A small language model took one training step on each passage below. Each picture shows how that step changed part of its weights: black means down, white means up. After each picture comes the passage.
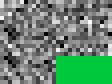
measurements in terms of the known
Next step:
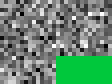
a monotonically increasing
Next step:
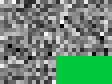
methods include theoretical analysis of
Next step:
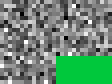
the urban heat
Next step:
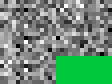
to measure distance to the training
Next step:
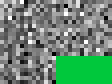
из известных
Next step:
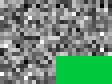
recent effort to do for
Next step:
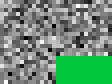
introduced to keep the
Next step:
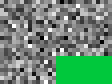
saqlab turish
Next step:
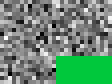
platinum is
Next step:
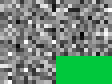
be expected to behave
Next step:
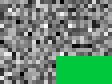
in every village for
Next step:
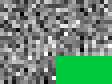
the Hamiltonian contains an
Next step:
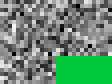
averages of precision
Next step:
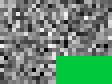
greatly across regions,
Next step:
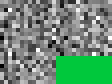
From Dinosaurs
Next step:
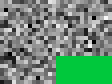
FB aspirations
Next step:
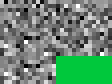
with reference to the European
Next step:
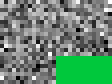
lands, which have
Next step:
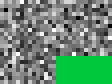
20. Yüzyıl
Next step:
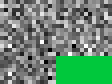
animal and agricultural
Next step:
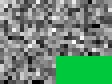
developing countries, interactions
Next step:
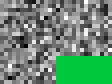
of the area spectrum on the
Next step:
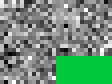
scenarios of structures formation
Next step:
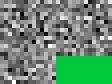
the films. The
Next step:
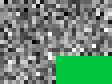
with a collection area of
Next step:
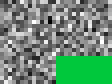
socios mejorando
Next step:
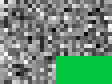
parallel processes. By
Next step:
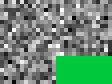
rituals performed by
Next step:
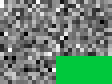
surviving terms with
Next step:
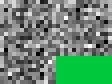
buildings. →
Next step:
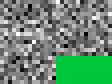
museum as a
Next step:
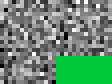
Chico Moreira,
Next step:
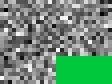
LLM can infer
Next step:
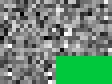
the error rates and noise
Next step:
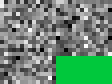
contact a small amount
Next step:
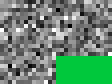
of different sizes,
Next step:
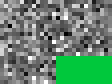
such as whether the sound
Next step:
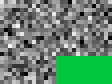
term as compared with the
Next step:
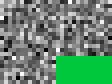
variables. This implies that
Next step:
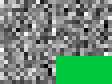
shape economic activities and
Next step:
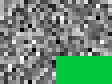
magnitude. See
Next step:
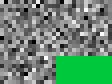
with the value originally found
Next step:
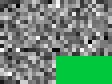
surgical excision
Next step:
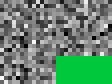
and the increase observed in these
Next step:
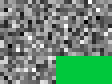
Flächen -
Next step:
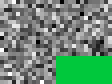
your responses will be
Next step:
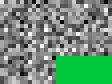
continuously control the line
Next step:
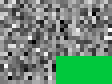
credible bands,
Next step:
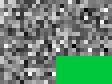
created during this process
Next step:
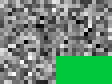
processing. Every group
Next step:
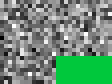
failure less than
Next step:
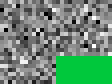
with period doubling
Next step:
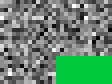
In this approach the problems
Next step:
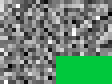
aim of making them
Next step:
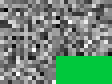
Ten such ladders
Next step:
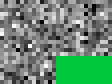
cultivation of these
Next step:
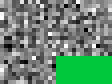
Referencias -
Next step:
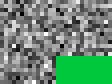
a promising line of future
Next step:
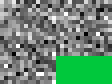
reconstruction errors.
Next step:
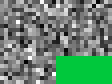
only at the elite
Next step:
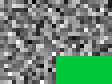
can be seen from the range
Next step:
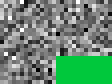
от предмета
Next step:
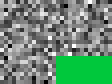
unresolved background structure
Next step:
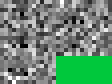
the face of the
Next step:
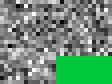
for photovoltaic
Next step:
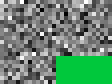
не отримують
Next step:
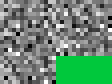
sollen. Ein
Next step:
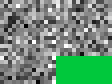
characteristics of moisture,
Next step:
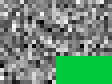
de recursos e
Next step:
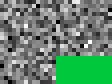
for this function is given in
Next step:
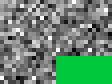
line, both of which
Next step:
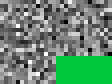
Observatory follows the
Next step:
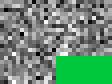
ICT Basics
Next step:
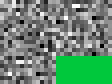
information. The information represented
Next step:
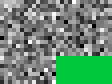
particular, the new algorithm,
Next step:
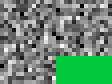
the information that the algorithm needs
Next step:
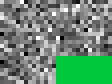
i personaggi
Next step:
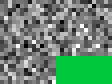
for linear momentum transfer
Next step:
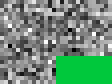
dient voor
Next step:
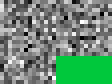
least squares method to
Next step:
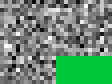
that the sequential feedback
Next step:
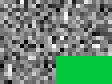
its reconstruction error at
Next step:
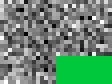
bir varlığın
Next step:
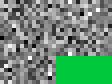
an optical mode that is
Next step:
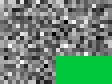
centers) because there may
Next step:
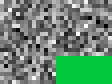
produtos do que
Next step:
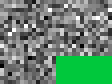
of the Higgs field
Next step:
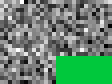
при севе 10
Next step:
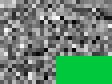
heavier elements, the
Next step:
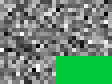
transformadora dentro
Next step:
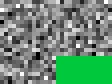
bankiers. In
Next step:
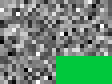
number of adjusted parameter
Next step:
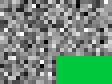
& MMEB &
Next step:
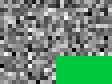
that these lesions can
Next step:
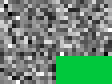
bearing centre.
